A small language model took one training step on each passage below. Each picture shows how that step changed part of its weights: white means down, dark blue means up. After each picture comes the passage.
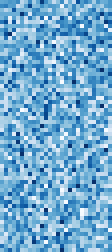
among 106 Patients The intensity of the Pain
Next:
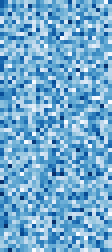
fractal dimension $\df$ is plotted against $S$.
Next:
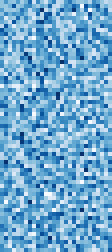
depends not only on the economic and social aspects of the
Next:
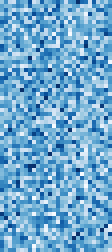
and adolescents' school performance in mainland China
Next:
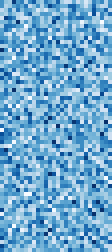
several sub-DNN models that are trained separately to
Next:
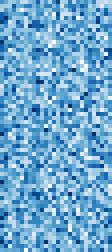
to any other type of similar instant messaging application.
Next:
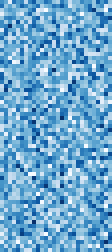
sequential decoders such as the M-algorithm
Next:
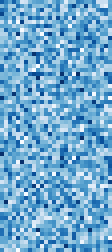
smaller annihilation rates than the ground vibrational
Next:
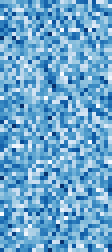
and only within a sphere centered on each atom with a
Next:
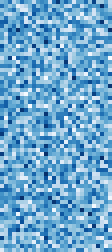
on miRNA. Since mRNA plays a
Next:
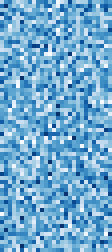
are required to pay taxes voluntarily, and
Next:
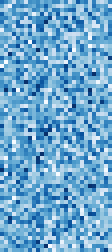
us to get information about dairy farming and development
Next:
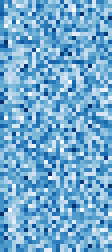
Furthermore, we have discussed the reduced situation of the unified
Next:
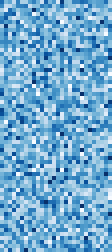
robust to moderate variations in $\sigma_n$ and
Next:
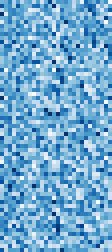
is a presymplectic manifold, and
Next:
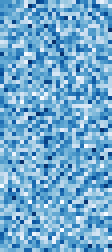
result without effective international cooperation. The President
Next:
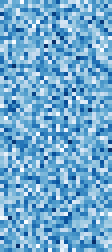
0, \dots, k - 1$. Signals
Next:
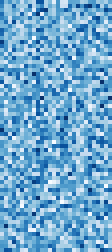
last 20 years has seen the development of a new type of
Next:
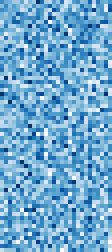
exceeding a length threshold that would increase the license
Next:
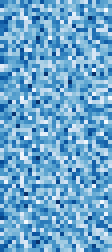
the new and most recent times. During all these years,
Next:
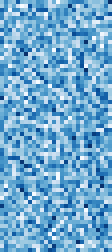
Homogeneous nonequilibrium molecular dynamics simulations combined with spectral
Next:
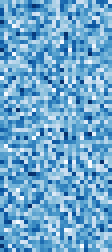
hundreds to several 17 thousands $\Omega
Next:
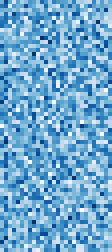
the main knowledge about severe accidents (SA) gained
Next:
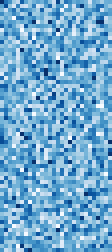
corresponding Lagrange multipliers: \begin{align}
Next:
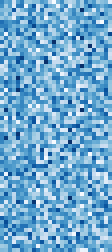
\section{Introduction} \begin{figure}[b]
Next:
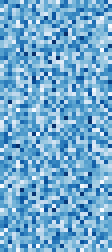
p_0 = \nabla \times \tau_w
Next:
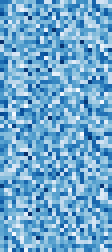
individual decides independently whether to participate in the action or
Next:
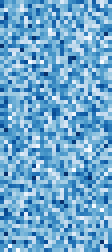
of retracted papers on the literature that cites it
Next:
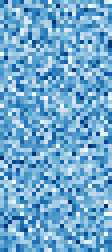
ACR, plotting the energy levels of the resonant
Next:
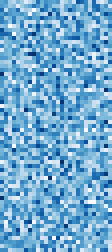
been achieved in understanding the Anderson localization transition of
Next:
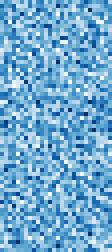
respondents are Strongly agreed and agree that the
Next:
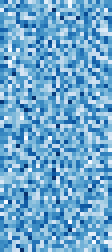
accurately models the time of scientific lossy compression.
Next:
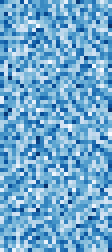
chose which model produces the best output for the same
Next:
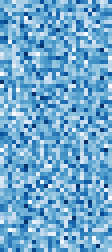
as an economic need and the dangers that are linked
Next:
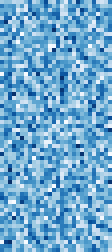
and SSP5. While NS results are lower than the
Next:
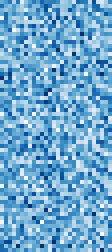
with CT (96%), it is recommended to be
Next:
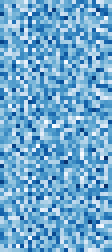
investment property accounting. IFRS 13 defines fair
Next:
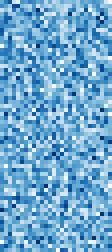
and $f = 0.2$, we find the
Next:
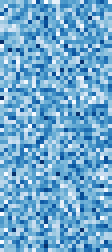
Almighty God guide you and put you
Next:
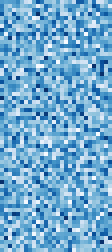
fifth columns display the dominant non-mesonic and
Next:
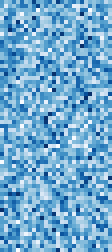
is covered with two silver-plated brass
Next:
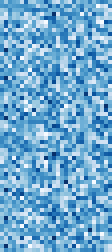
26.12 \pm 4.40 years with more than
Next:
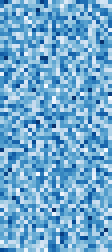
the OPE. If one considers a QFT where
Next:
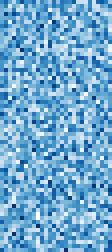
using only the information that it must reach zero at large distances
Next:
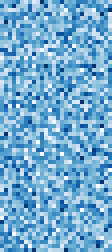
*Escherichia coli* Table 2:
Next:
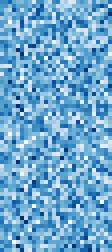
facilitates charge flow. Section A.4.3
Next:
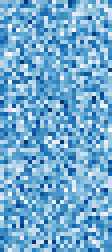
outcome, the detection of hypoxaemia is
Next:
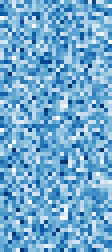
and upper limits are at 90\% confidence. }
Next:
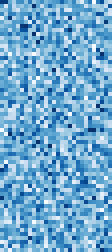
in Appendix \ref{app:set up}, see also
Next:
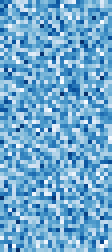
believed that teachers are responsible for integrating ICT into
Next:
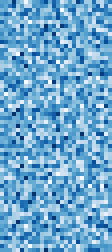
setups. Our comparative analysis focuses on evaluating the standard
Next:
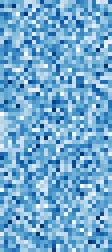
It is the natural follow-up of Descriptive
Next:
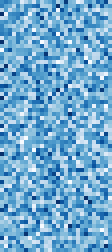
all three probiotic juice treatments
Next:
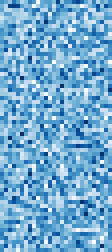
perceptions of their nurses and physicians' EI
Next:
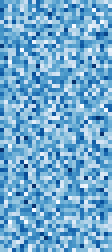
scales comparable to those characteristic of the collisions, the possible
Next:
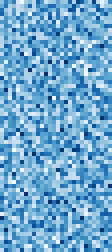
buyers usually come and buy. Local
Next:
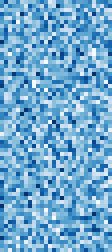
The fluid equations, expressed in terms of $\{
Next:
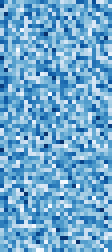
of the saturation magnetization which corresponds to a state with
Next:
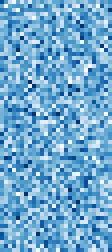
this estimation as follows $$\Gamma(P^a)
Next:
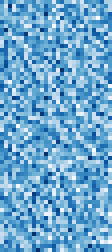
the experiments, in the HiRadMat
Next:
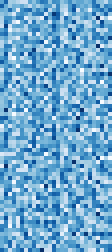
<0.99, 0.99, respectively. Results
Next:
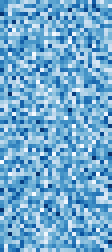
drugs are mediated by hepatic
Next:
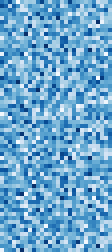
mark on the surface of the shock tube. This mark
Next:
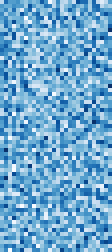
energy generation [10]. The installation of
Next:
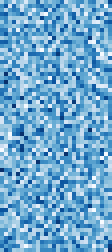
observed phenomenology before MOND was written down, so
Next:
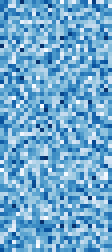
calculated by using the experimental binding energies available at AME2020
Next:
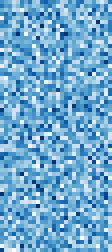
and integrating out both conduction electron variables and fast modes
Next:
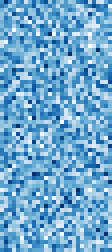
in the insets. For better view a background contribution was
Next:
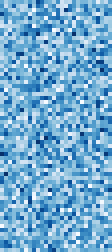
former communist Comecon countries and were exhibited to
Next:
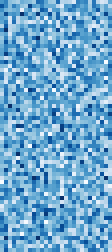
performed the lattice optimizations for all the structures. The total
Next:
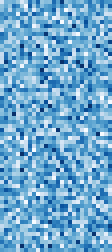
Unlike temporal tapping, which involves repetitive mechanical
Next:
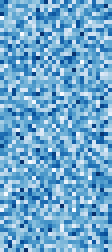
the errors indicated are statistical. We mention that for the fits
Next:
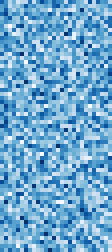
that, within the membrane stability region, no significant changes
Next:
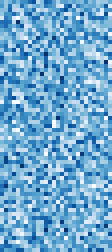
health. With great emphasis on mental and physical health and
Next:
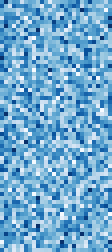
the IR fixed point of the following 1d continuum model:
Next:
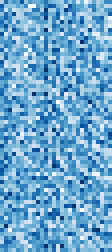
SA, such a complexity is given by the number of
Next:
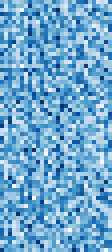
deaths and 80 % of outpatient
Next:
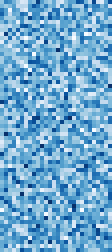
beyond bacterial origins. Secondly, in classifying
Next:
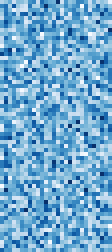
genre and music mood classification tasks and further suggests uses
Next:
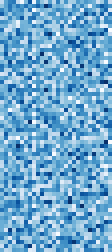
ta`sirida bo`lgan
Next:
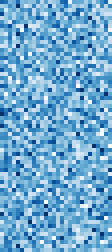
diagram \begin{eqnarray} \left.
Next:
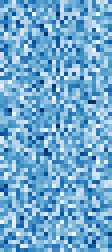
A transmedia project to promote learning in the digital
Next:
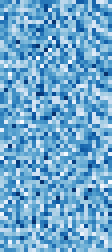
with a secure entry using the Streaming
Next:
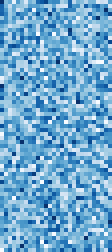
case with two coupling bonds clearly deviate from those for
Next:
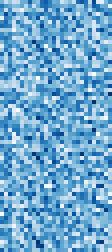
and has been used in application classification and traffic
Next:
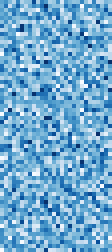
outperforms its peers and show a significant improvement in
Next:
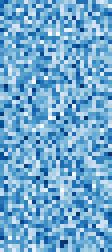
a loop in the 5th dimension. If we make this
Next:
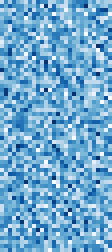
Dadru. Anti-inflammatory
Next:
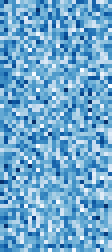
the pose estimation of the hand [2]. But the
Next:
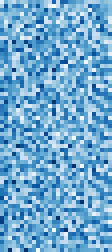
is about the life time maximization and the routing in
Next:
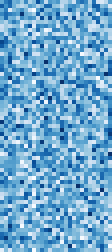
return predicted spatial location of a sample based on user's cell
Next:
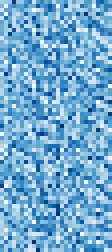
Forest/Cropland Mosaics
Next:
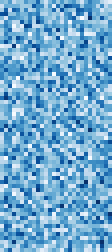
-- solar system: formation -- planetary systems}
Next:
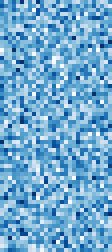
relation indicates that the $\tau^+$ direction
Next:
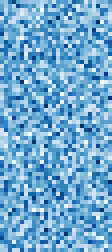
of a medical package with jointed screw cap.
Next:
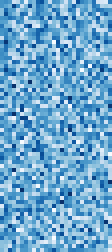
structure of network. This work provides a novel perspective to the
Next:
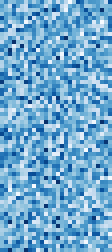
required infrastructure for providing soil research data in standardized form for
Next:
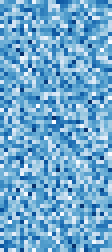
Whitehead, A.L.,
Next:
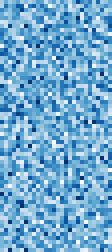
and the factorization scale $\mu_\Lambda=1$
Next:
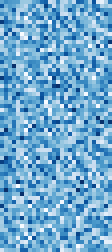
on KIL-2 silica. The utilization of
